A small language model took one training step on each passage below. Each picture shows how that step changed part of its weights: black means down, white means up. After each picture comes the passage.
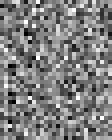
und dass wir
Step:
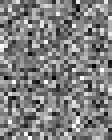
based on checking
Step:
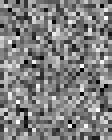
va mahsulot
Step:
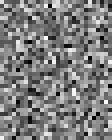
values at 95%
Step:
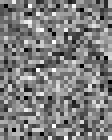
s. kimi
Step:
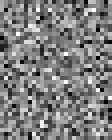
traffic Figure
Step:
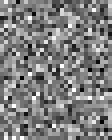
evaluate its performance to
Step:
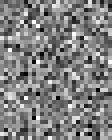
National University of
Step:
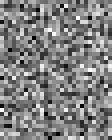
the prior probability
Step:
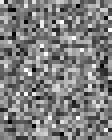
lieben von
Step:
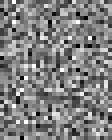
se sustentó en
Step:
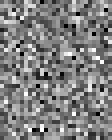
clásicos, el
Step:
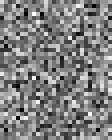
vaqt ichida
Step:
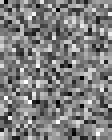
na placenta,
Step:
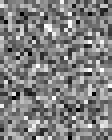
the main driving
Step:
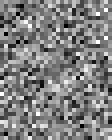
chunki bu
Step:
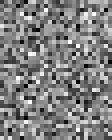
(но в виду
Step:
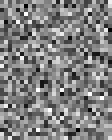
evolution of signal
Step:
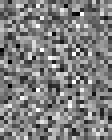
troca de
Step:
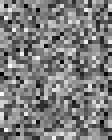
why they considered
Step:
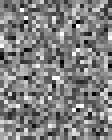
омник ва
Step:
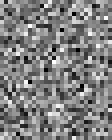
Orodje prav
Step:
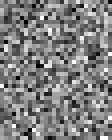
votes obtained
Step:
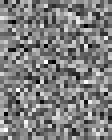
flower buds
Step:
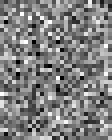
паче від
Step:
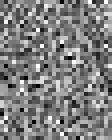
endogène et
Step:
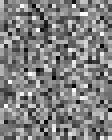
1:5. This research
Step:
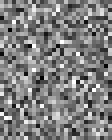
valt onder boek
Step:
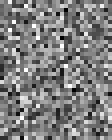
en vigueur,
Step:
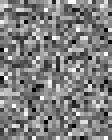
carbinol I
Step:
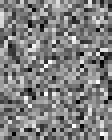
data mining techniques
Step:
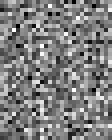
news in Science.
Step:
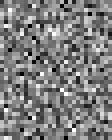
the weights for
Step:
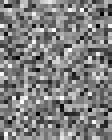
discutir o processo
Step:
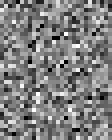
effective development. With
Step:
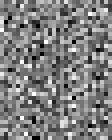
variable ℓ or
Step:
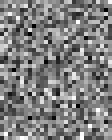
is envisaged
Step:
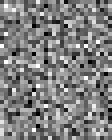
very sparingly
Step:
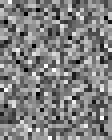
mezonlari; -
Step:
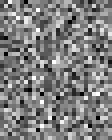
Security in
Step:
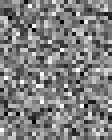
ve teçhizat
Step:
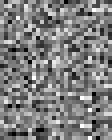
Preference by
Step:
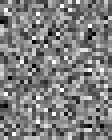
the recirculation
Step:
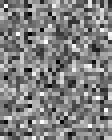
and in different context
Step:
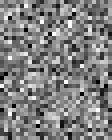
mixture thus
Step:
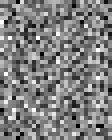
systems such as the
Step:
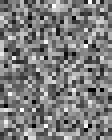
The data that would be
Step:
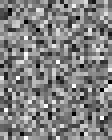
objetivo, que
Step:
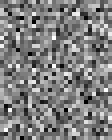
commonalities and
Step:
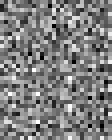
high integrity and have
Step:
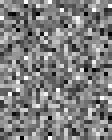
yet internalized.
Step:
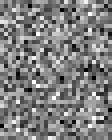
of the railway
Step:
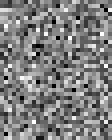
у складі
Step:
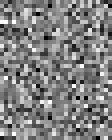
essas práticas
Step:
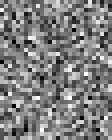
group, and after
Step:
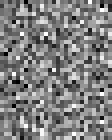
PB ZE PS
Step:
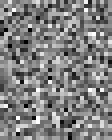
yield of wet
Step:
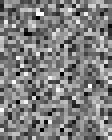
um ambiente
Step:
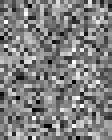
Asociación Civil
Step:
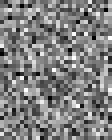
residuals. The
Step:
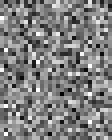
countries of the
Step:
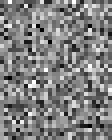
in the medium is
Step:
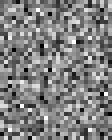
to understand the
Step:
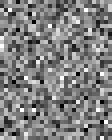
can lead to a more
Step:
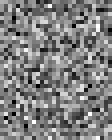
solish haqida
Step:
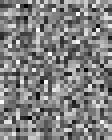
result of alterations in
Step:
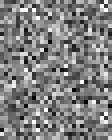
as a custom of
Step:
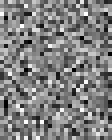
esa sifatlar
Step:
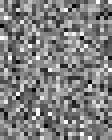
months. She
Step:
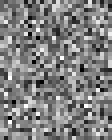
International Journal
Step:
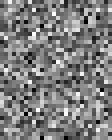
im Balltraining 19
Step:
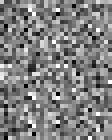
и естественных
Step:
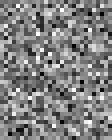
of significant importance for
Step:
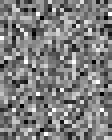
faults from which none
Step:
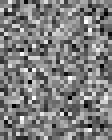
at the Γ point
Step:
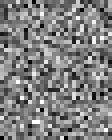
un instrumento
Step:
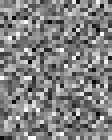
menjadi sarana
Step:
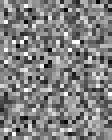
rigorosa de
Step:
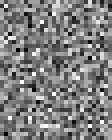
for research in the same
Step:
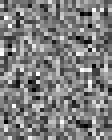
é “realidade”
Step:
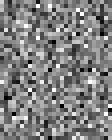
le permitiera
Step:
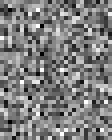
it as a strategic
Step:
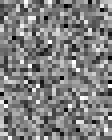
3. Total
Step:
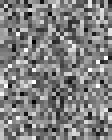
and communicating information
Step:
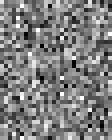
6 months and also
